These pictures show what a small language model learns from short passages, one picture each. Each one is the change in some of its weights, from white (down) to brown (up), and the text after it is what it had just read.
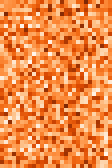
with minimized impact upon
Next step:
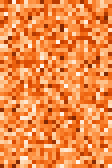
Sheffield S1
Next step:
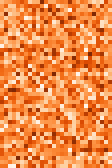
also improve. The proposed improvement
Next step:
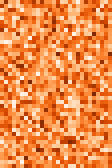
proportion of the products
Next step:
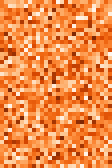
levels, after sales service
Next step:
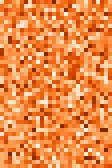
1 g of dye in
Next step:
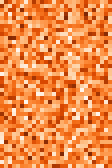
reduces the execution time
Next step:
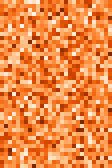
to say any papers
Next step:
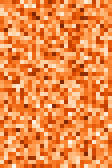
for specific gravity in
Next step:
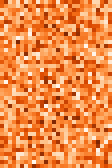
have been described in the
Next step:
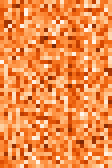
extract tuple features
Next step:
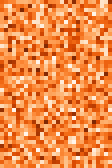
of prioritizing and
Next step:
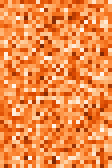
18 2 Table 2. Results
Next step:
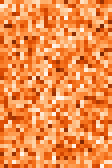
ISSN :
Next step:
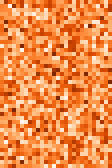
main problem in the design of
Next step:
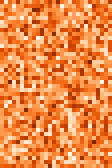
the patient personally,
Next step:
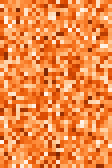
are all proven to have
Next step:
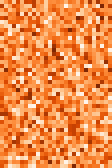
education. Through the effective application
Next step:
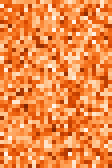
University, Rabat
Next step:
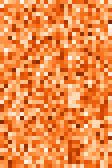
males; tailoring
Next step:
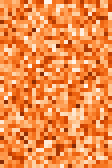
confessed missing the
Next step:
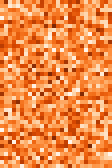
also focuses on “the
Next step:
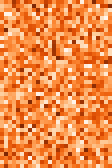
services. The welfare
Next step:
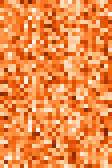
[9]. Traditional
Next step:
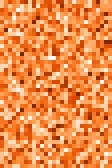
research focus has very recently been
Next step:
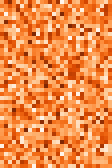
El Houcine
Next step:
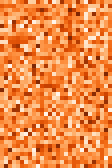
knockdown factors
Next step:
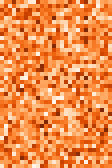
technique assisted by
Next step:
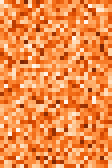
transaction volumes and interest
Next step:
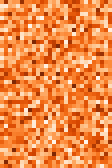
and determine their preferred
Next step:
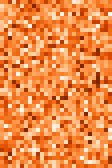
Philippine higher
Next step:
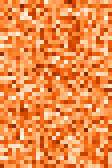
from the corresponding author
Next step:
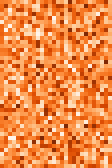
MB$ where the bar
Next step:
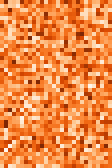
to improve the outcomes in
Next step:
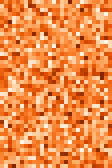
key pollutants in
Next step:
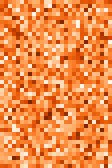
transmitted especially
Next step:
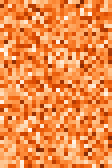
not imply that the police
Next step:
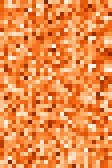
Abbey, SD
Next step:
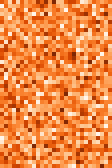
refer only to the label
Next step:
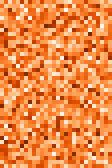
5. Summary of
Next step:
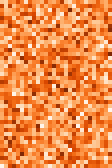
in Figure 2. Input:
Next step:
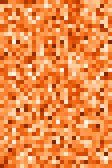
Background: Health
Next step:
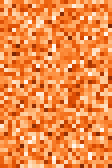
an environment where individuals and groups
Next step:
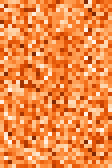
companies invest in
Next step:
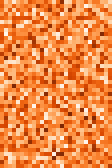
may occur by different participants of
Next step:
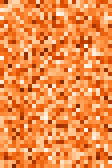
services (e.g.,
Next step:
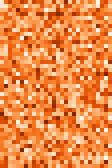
guidelines describe the
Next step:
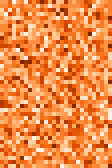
units over the past two
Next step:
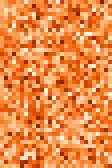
Zhang, Y.
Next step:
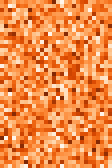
include end-to-end
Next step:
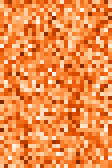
content is minimal,
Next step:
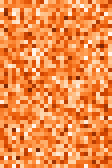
compositions might be
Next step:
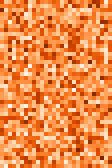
of the release studies of
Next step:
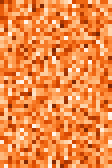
performance; 3) analysis of the
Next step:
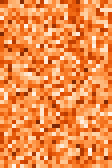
addressed both challenges and
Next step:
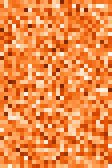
has far-reaching
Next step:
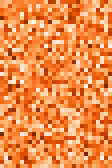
cycle energy is used for
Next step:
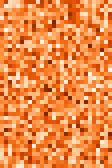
information. Recommendations
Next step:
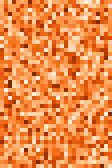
growth media on *in
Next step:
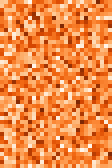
goes to FSL with
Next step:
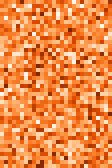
materials and differ significantly
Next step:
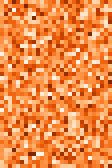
recurrent urinary
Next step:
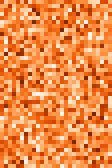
experimentally evaluate the effect of
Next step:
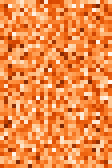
academia to ensure
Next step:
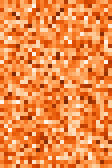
paper Sisto et
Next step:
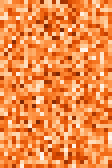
17). In the presence
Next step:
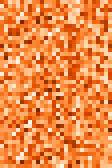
is also discussed through design
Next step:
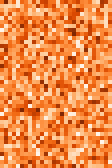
can provide valuable information to
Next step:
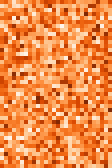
tratamiento del
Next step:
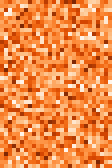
synchronic practices:
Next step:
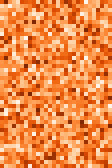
and management related decisions were
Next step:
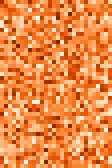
the appendixes,
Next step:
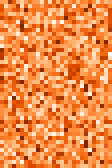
easily because of the
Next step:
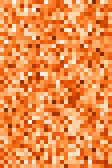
Advocacy of public
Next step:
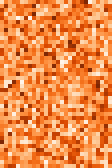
a tool to deal with
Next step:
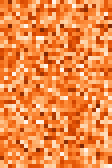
the Plant Patent
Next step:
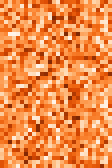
Research Article A
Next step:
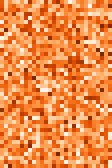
material is considered. b.
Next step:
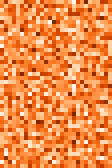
traditional control) of the
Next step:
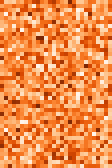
2020 the digitalization,
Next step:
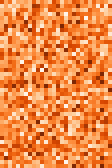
at –80 °C and
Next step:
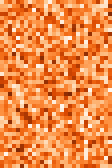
the lowest, follow by
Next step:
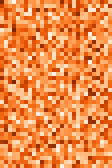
Mr. Kumar's
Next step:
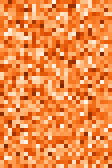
Royal Soc.
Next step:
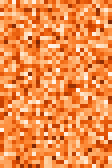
tender then. These
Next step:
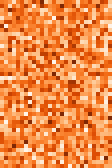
of the SAR signal.
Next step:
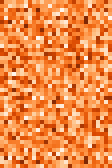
the indicators put forward
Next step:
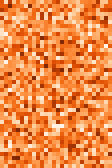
General Processes previous
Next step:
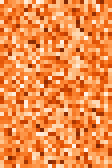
\Omega$, and
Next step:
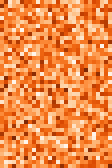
disease in the early
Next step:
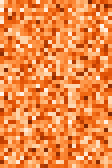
layers is directly related
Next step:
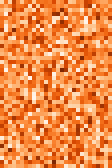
surface phenomena from
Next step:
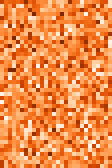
skin with a rapid
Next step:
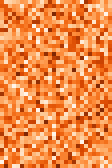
if it happens, will
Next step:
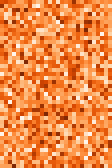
under similar conditions, would be
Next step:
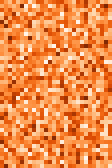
presentation of posterior
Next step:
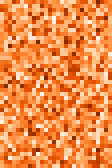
taken place due to implementation
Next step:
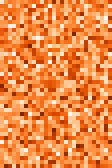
the shear stresses on
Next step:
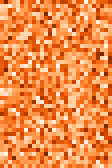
and time needed in the
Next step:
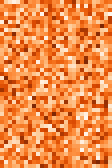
productivity and nutrients
